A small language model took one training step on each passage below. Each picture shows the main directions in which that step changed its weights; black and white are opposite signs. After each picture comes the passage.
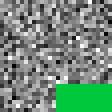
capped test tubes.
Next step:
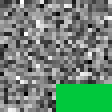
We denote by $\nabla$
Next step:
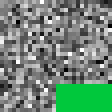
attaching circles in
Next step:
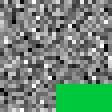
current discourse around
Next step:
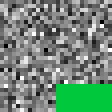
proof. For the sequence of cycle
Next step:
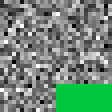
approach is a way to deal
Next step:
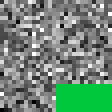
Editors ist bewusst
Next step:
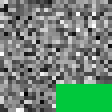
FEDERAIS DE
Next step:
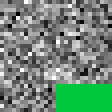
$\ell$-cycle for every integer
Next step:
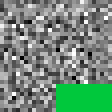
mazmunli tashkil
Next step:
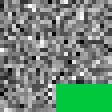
suv ostida qolish
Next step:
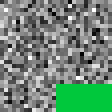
nunca são neutras.
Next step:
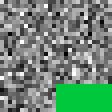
drastic changes that have
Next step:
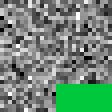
Performance. Ratings
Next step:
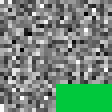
if the measure with the unite
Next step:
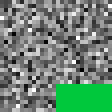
to life realistic and
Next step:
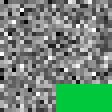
closer. A study was
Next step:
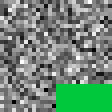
section. This is convenient because
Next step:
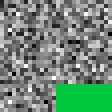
ini menjadi bagian
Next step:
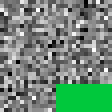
same time I.~Schur,
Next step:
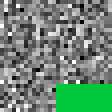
de aprendizagem
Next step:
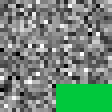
complementele directe preced
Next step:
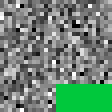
da extremidade distal –
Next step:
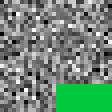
works better if we consider large
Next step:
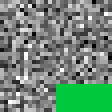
sustentáveis que
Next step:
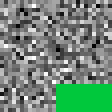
landfill of ash
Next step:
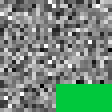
all its subdeterminants
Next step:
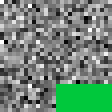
composite as an alternative
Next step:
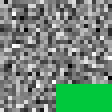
in digital spaces.
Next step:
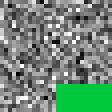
studi literatur dan
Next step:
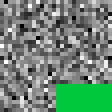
anglatadi. Bu
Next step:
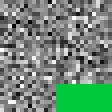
❖ Table No.
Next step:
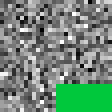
fim de avaliar
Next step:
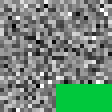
has a philosophy of
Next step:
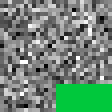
search; G – Funds
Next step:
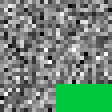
$A>0$. Thus for some
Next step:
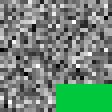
1.6 milioane de
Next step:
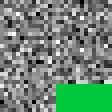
Science, Southern
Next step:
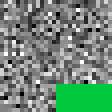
(E^f), adsorption
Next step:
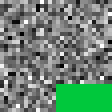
theory. Thus, object
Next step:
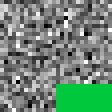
this is deduced from the
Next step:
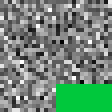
in doing so, he has lost
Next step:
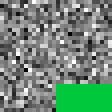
introductions of the following sections.
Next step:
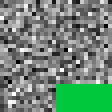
of the ten health centres
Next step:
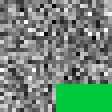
nonempty (by
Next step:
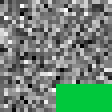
This is a drastic limitation of
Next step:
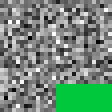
providing crucial insights
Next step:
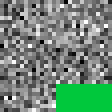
at km 42 due to a
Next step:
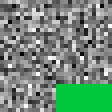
system vidkrytoi
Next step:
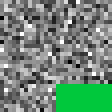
to be set by (locked to)
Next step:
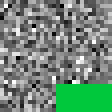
works to provide the torque
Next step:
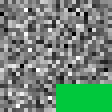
de dermatologia 47 Não
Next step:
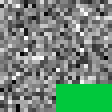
$\xi'$ is the tangent
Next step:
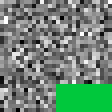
sequence $x_k\in M$
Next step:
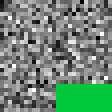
spine. Legs and feet
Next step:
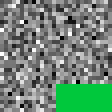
them [5]. Threat
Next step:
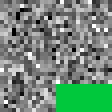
the argument is to find a disc
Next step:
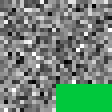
where $D_1$ is
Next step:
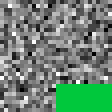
Y Serreau Campus
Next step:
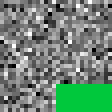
endpoints. This space is
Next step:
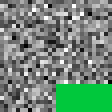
number D6.2 Revision number
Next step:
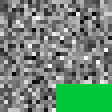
solution is tested through an
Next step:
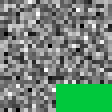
Landesgüter- und
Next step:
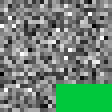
it desperately had to be
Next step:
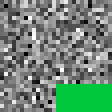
view of Corollary
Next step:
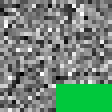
oid faoliyati va
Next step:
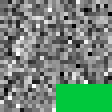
failing which they have to pay
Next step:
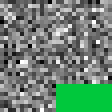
Institut national de
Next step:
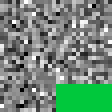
firmes peuvent
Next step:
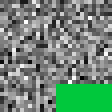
geometric ergodicity
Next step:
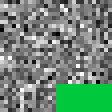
can be credited with the
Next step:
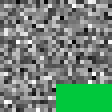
that there exists $ \bar t
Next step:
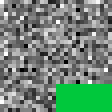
मधील 6
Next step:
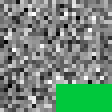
arises solely from this
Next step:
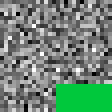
element $y$ induces an
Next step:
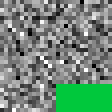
and then twisting it
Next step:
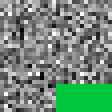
la distancia con respecto a
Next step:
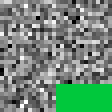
such that $\# ( Y_n
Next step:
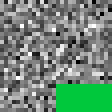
order zero (compare
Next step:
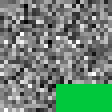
(1.2) with initial data
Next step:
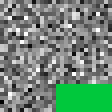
V: M. Smolej,
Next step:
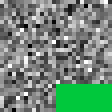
Bunday so'zlar
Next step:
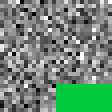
sistematizados en
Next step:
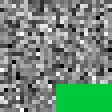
Nevertheless, we need a
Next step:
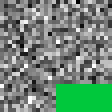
transfer. The velocity
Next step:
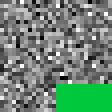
between guillotine partitions
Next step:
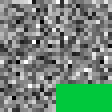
for many tasks, it was
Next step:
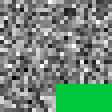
Frequency Valid%
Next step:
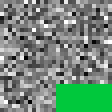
shaxsiga, ham
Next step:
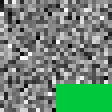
problems have been investigated in
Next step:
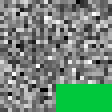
shortest column from one
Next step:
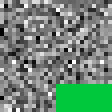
have the two following convergences
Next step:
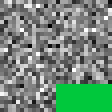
Berkeley, CA.
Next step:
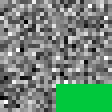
on the nuisance parameters
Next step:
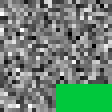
when people are arriving at
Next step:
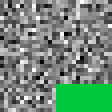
offered by the school
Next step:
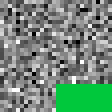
takes value $0$ on
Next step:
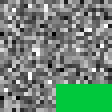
neighborhood of
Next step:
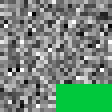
- Apparatus of
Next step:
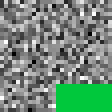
management and leadership:
